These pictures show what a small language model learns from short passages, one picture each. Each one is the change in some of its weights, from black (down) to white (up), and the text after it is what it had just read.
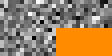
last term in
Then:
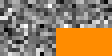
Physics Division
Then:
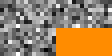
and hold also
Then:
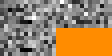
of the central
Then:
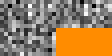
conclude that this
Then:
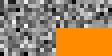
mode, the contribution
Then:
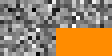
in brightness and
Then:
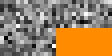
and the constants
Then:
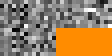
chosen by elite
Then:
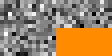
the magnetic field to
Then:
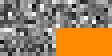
the two different
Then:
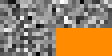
LLM is highly
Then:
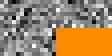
side includes the
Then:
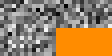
terms affect the
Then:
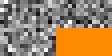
numerical results is presented
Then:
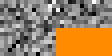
in relatively simple
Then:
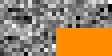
may resolve
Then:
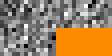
observe the dynamics
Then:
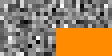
to improve our
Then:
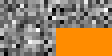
upon here.
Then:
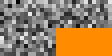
comparisons we
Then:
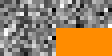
due to the limited
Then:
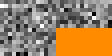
fog nodes.
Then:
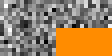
compared to both
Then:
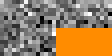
percent change for
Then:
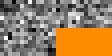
if" text
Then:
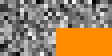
$Q$ denotes
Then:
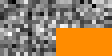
Note that its linear
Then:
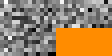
become useful in future
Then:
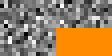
functional representation of an
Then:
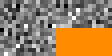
maximum range of
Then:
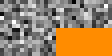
chains, on
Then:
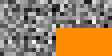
algorithm with a
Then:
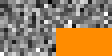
median &
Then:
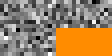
with $k$
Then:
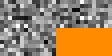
provides a chain of
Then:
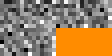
help connect them
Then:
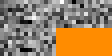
of the exponential
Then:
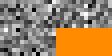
in the largest
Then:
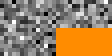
quantity at any
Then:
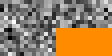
ML component
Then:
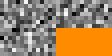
frequency shift at an
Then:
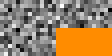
prior to the
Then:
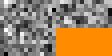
is left to
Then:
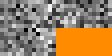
in a way that
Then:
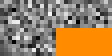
have been widely
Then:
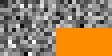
such a case,
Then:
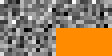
star forming
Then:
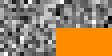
does one photon consider
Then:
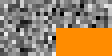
to reduce the
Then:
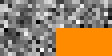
GIG process
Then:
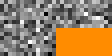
scalar pole with
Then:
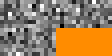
the approximate
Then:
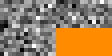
combination of the
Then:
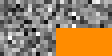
for instance) and
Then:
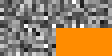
indicating that the
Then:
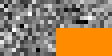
of orchid
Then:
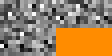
the state of the
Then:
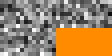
and all other
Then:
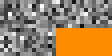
the evolution, the
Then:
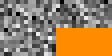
In p+p
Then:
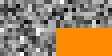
for the mode energy
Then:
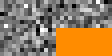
\\ \hline
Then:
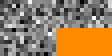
probability of detecting
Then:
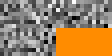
with the electromagnetic
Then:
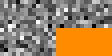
temperatures showed more
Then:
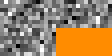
implying the
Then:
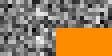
we see that the
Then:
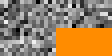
step size based on
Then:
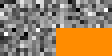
improved by
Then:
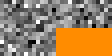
function in turn depends
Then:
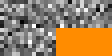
special conformal
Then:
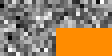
whose origin is related
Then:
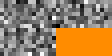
satisfies the
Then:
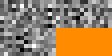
breaking of the
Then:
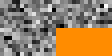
by combining
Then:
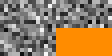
with predictions based on
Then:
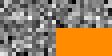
program does.
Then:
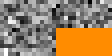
is determined by
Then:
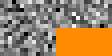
before and after an
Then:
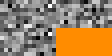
processing tools
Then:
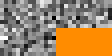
not survive
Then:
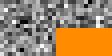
axis since it is
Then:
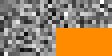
subset of the
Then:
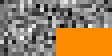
perform extensive
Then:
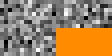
(with our
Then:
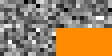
so that a
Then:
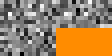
the leader
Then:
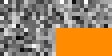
region of the galaxy
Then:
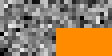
we propose a
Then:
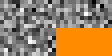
study this model by
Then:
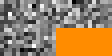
the sum of the
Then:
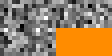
thus the charge fluctuations
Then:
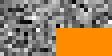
of observed events,
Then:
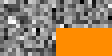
is \be
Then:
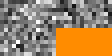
Au collisions
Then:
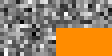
the North
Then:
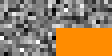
maps as follows:
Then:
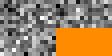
net charge,
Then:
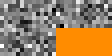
to different brain
